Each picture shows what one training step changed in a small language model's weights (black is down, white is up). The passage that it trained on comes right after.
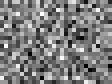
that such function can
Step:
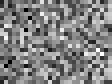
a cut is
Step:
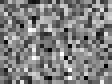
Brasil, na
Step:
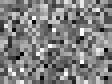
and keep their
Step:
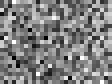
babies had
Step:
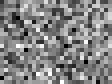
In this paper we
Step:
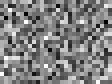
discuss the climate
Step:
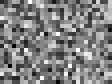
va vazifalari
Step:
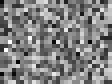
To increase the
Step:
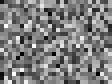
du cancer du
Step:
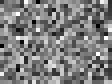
are more likely to
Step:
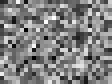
liberdade e
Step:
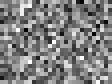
integrals is particularly
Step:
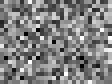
of options with
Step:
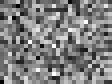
planning to conduct
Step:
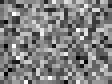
during assembly
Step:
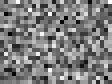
exosystem experiment
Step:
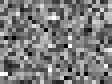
organized, what
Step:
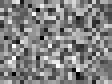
construction industry enterprises
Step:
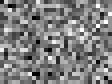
interpretation of results
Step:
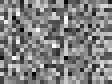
need to change to
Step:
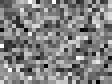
Helix staff
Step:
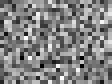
the work of food
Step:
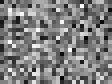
make the most of
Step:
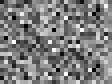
estágio II
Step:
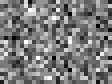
Similarly, there
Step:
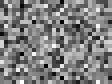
is also significantly
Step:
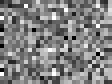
organizations retain
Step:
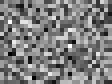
practices. Moreover,
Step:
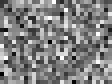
DUT à
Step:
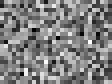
values observed in the
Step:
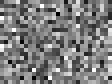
interaction strength can be
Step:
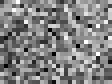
differential equation of the
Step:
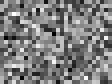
program, and
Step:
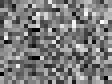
the statistical predictions of
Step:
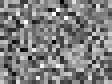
detailed analysis of these
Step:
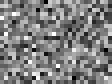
involved. The study
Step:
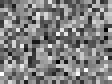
the cut-off
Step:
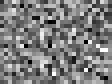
sizes down to
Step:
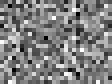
competing methods.
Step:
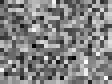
Excellence in
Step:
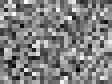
the closure and
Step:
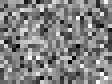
(in a second
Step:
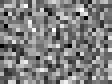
Micron All
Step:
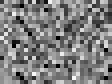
respectively. The
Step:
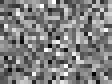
plastic 8
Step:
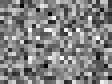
force management, meaning
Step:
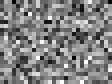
atletas –
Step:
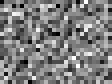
increase of students'
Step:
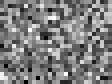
organization change.
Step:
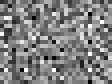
no existing correlation,
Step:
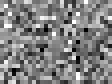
g. in the
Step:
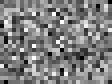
torus is not
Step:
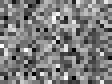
local). The
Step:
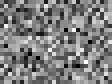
alambre de
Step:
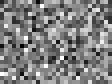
la división
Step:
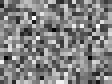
in MIP
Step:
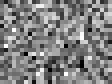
olan ve
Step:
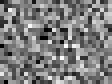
bir qator
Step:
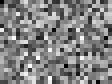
através de
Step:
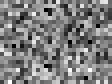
used for calculating
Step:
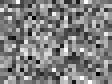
reasoning step,
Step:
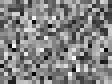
and technology. The
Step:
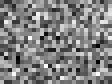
the requests
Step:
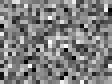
propagation by
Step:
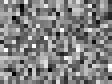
would change sign upon
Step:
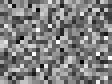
be better tested in
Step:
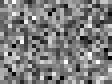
given by its
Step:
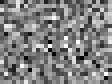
circuit known as
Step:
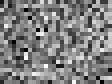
a high and
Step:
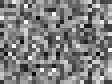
explicit by writing
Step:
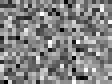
this representation should be
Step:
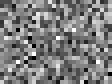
the exact ground state
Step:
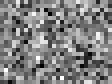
state with filling
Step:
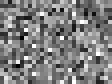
this is the case
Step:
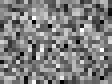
and its values is
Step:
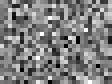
solvent mixture was
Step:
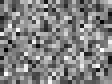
from the second
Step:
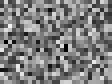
prior distribution plays
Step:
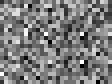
implemented within this
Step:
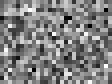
On the other
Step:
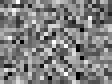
black hole geometry it
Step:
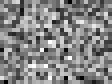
filtering. Thus
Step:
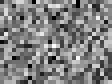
mundo sonega
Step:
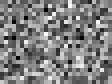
sentido, el
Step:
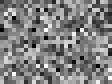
às residências
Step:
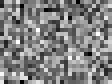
factor that ensures
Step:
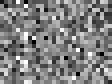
рано или
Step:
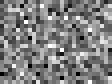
upper incisor
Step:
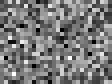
як прояв
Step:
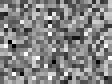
superar desafios
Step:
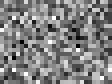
and bacterial
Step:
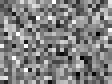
David –
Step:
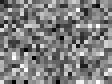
ГРН и
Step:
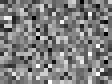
no período
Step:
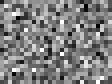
have an s or
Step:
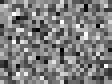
have nothing to
